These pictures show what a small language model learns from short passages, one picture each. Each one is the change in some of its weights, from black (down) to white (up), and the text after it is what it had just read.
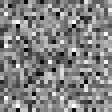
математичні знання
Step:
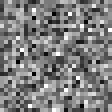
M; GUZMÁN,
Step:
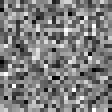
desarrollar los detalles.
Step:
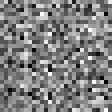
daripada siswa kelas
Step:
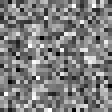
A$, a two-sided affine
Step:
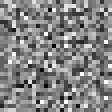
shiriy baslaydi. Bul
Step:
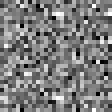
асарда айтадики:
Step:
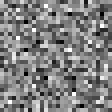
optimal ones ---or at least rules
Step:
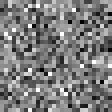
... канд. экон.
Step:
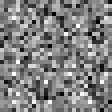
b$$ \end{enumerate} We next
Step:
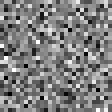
proving the Pl\"ucker relations
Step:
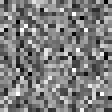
puede tener el mismo
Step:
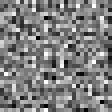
aspecto ortopédico que
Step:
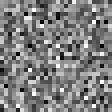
one looks to get bounds on such
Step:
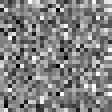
Informasi) Kualitas informasi
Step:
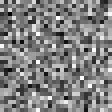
triangles in the other variable to long exact
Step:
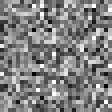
Kinder werden z.B.
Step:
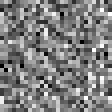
results can be obtained by specializing a very
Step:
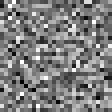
permet au contribuable de détenir
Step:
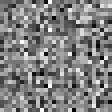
chunki ko'p, bir
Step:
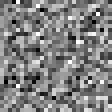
\end{eqnarray} Clearly,
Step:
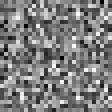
$K$ follows, and, therefore,
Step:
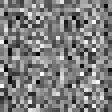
em todos os natais da
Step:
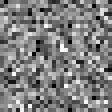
different. When $n=\lambda +
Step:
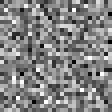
- ИМТ более 25 –
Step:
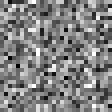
metodidir. Agar muammo
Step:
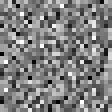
The author sheds light on
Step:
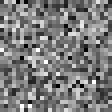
and $\psi_{v,i}$ belong
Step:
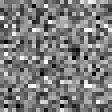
privasi muncul karena
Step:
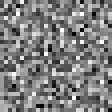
symplectic Hodge theory,
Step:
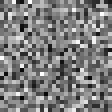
the codes for the ordinals
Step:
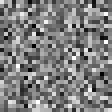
interior of the unit disc, otherwise
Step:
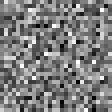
limitation de la mobilité,
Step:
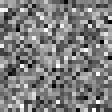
and $L(0)|_u$ denote
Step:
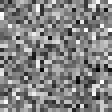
baholanadi. Didaktik
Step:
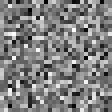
interiorul unui tren, pe
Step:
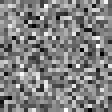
it is sufficiently to study system (2)
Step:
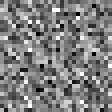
o‘zining shaxsiy kelib
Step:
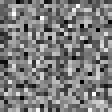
the frame of differential calculus.
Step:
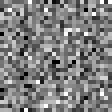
G.; Oyadomari,
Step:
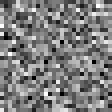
chemotaxis system exists. The
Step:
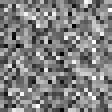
xususiyat esa,
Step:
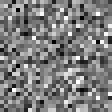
\delta \left( \vr^\Gamma
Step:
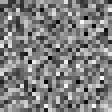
\in V$ be a tripotent,
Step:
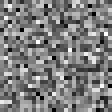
para engrandecer egos,
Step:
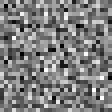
Daerah yang memimpin
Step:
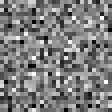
the number of interpolation points to $
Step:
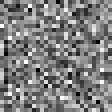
de Hoyos, P.,
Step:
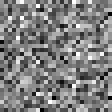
\qquad \text{ and set } \qquad
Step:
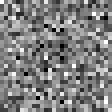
uniformly in $D_{R_1}$
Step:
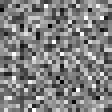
de Caso: saúde mental
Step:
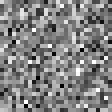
Fig. 5. It has two vertices,
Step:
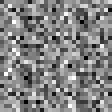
Куряева Ирина
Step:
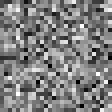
\begin{figure} [H] \centering
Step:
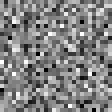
мов на Великдень*
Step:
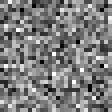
combinations for the FSD and
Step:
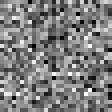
/2$. It implies the sharp
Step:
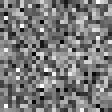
need to be overcome before our measure
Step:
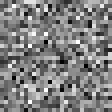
Ayrim hududlarda
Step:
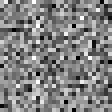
usullarini oladi. Xar bir
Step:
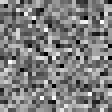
D_j$ for $i\ne
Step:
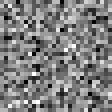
its linear counter-part. Recall that
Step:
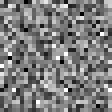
van de eerste generatie
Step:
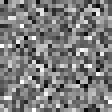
prove Corollary \ref{c1} and
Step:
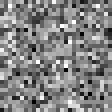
Direito do Consumidor**.
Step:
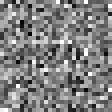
do produto final, foi descrito
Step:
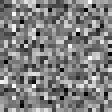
maqolada Qashqar
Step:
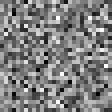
a Internet Frecuencia
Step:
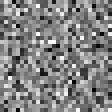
Проте в жодній з
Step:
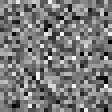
ko'rsatib bera
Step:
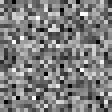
de habilidades lectoras, lo
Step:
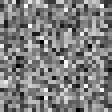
ao sinalizar números de
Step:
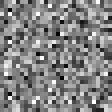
Ураимов Джахонгир
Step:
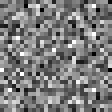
\forall k\ge k_\Omega,\
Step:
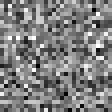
one has a {\em non-linear} approximation
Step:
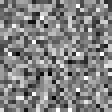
set of partitions of $N$ into
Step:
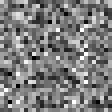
module analogous to the one in
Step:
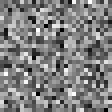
pangan lokal. *JPPM
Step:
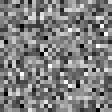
pacientes con patologías del
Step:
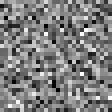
choose $n_2\ge
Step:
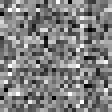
hidden from the root in
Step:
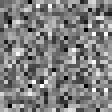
экономических интересов
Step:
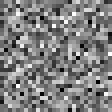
Frank Harary showed in
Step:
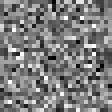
an invariant of degree $6$) and, following
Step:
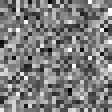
wreath products of the monoid
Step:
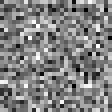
va Darbelnet tarjimada
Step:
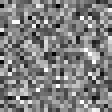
in a reflexive Banach space
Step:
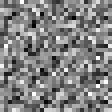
2. Кодекс Законів
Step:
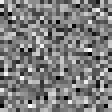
$\cH$ together with the countable
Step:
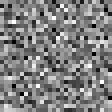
первичность фактурного
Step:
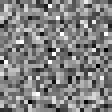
diferencials ordinàries
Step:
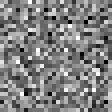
muhimdir. Nobank
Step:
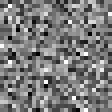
inference in univariate and
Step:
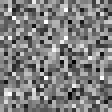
методології права –
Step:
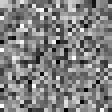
to extend Theorem \ref{thm1}
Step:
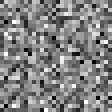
раскрывается роль
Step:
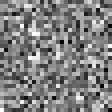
matrix densification, early
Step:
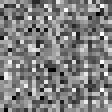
поділена на 0,357 =
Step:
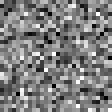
\noindent\textbf{Proof.} Fix a
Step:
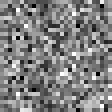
blow up analysis and applications, \rm
